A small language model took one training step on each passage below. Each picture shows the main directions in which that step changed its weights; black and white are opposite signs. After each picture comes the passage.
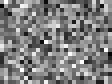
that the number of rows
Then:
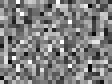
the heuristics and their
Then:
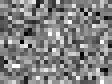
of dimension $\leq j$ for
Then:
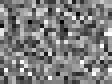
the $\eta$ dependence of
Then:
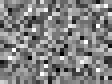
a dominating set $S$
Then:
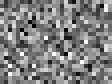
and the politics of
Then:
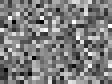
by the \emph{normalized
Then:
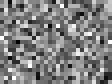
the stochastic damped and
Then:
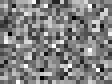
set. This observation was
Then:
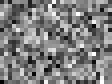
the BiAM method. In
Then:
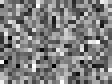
factors: the difficulty of
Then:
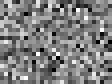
in all groups. A decrease
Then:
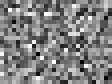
a few orders of
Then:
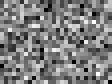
letters of the alphabet
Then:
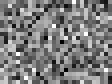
separation into fast and
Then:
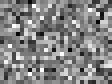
scale sector - Assistance to
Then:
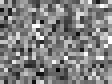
have impact on genetic
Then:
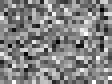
dx_1$ by phase
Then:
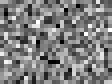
the design is tested using
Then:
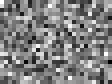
of the histogram for each
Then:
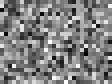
Quantenoptik and
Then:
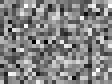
of knowing the full state of
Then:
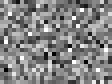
by mixing different ratios
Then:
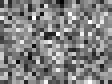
Disc Brakes.
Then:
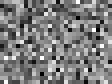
>1$, then there is
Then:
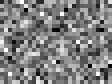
Details on how the time
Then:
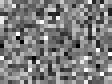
+ 2 \nabla_k
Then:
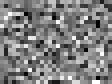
ratio of the difference between the
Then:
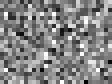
not a single observed galaxy lies
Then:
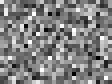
Review & Editing
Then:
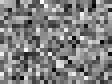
is naturally induced by
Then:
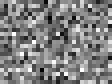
cash transfers).
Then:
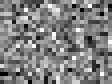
& \repairedsymbol
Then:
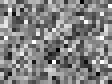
lines are very important objects in
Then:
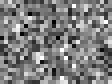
boundary points $\pm 1\in
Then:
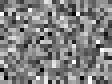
$\Vbend$ is
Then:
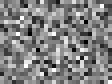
the recent evidence in literature point
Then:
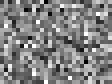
different from the established literature,
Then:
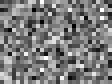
\Bbb R^n
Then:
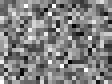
the teachers' approaches
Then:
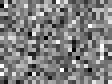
Observe that any ration
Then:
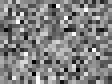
advice or help from other
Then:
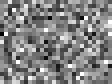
order to construct a word
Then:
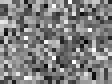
are necessary for rapid and
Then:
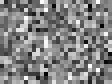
next section, we have numerically
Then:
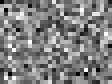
of seed cotton
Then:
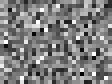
its participants an understanding that
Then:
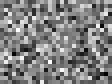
smaller ones. The modified model
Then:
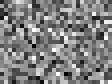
sparseness of the
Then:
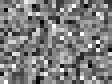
applying 2/6 N
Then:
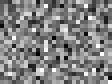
in the real part of the
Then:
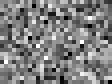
capacity to reliably
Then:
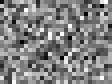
and make a profit. To
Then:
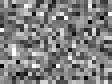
of Public Health
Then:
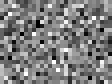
electronic service quality on
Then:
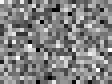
integer labels recording this distance
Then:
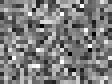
(ii) of the Theorem now
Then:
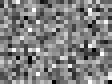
However, this study, as with
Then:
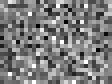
that $V=\pi\oplus
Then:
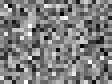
dynamics and for observables for which
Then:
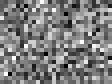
their Gromov product based at
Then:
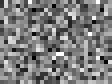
churn criterion} In
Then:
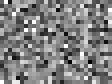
for handpicking the
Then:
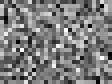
that the first walker
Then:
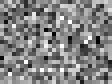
to be \begin{equation}
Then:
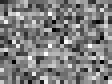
females, in
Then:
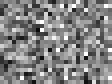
\cos(\omega t)
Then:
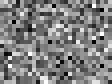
*t* . The measurements were
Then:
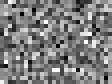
divisor $q$ of
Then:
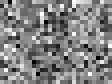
can use these conditions to fix
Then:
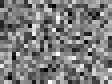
Psychology of the
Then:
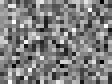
we can see that, even
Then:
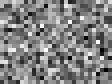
and Architecture,
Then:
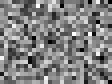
of concentration. We further extend
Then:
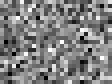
controller related functionalities
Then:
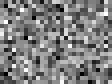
decline any noun and any
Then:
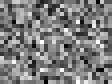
under the same conditions, that
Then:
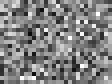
that \begin{itemize}
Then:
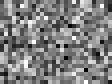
as the number of pores per
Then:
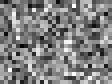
9, whose binding
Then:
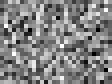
any sort of data. The
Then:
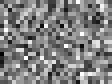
the only report of a
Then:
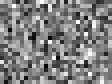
on this part, one can follow
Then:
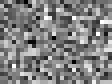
measure $\mu_{x}\in
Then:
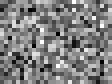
one, where $x = X
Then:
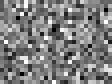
particular values of $z$, then
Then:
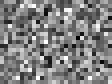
computation offloading in
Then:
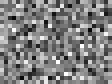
which may indicate a low efficiency
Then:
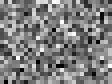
on Ecosystem Change
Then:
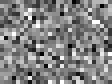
evaluation at the identity element.
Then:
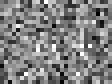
results from this theory as a black
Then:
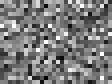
for each ROI was
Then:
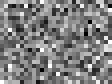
grievances of the
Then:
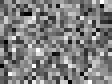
to study the ``elementary
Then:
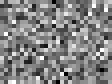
idea of quandle
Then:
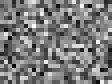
mainly evolves in the
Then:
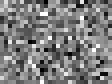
turnover not far beyond
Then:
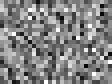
out what is the attitude
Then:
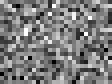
cases where managers are
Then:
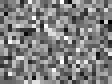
variance $1$ and
